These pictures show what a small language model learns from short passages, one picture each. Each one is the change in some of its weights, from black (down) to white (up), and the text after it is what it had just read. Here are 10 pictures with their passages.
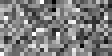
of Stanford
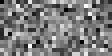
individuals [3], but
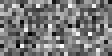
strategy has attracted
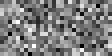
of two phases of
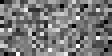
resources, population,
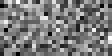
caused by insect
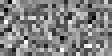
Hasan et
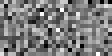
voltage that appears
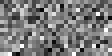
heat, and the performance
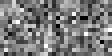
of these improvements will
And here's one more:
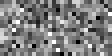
of respondents was determined using
